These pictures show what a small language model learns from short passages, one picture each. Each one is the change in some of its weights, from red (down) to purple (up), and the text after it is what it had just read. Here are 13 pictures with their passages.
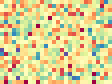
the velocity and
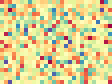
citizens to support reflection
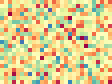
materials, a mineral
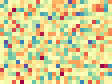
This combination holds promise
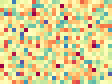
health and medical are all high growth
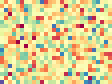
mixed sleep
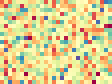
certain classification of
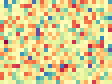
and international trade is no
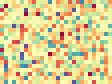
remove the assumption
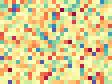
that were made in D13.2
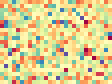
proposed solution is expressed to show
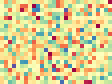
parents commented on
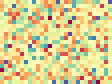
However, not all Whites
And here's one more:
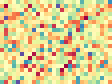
especially suited for large open
